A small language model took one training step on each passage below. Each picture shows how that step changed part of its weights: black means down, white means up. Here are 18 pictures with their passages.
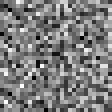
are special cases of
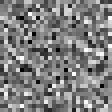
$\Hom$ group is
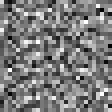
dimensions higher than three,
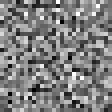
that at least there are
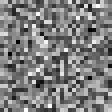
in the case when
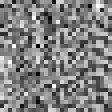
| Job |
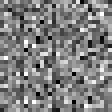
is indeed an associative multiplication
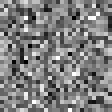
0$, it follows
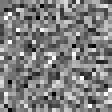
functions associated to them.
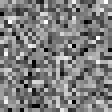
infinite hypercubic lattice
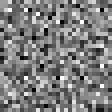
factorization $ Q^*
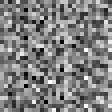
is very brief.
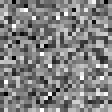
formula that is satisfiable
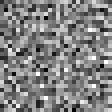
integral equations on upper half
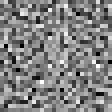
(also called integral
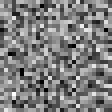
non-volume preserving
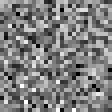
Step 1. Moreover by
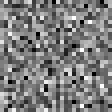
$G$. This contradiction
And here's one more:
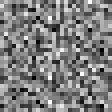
a block sequence of elements
